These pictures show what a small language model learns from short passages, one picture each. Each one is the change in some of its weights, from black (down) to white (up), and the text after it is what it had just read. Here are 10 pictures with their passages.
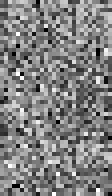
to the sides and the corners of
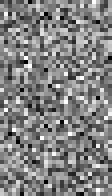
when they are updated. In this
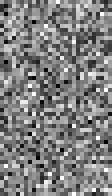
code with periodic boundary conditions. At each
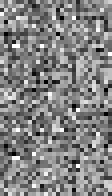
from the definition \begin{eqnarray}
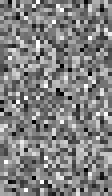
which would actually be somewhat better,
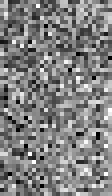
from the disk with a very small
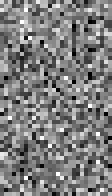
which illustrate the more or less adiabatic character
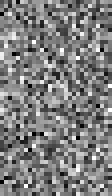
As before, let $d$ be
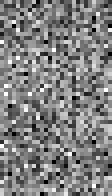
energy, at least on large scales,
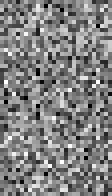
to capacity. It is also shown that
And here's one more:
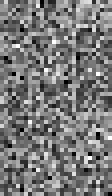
temperature during the field sweep and
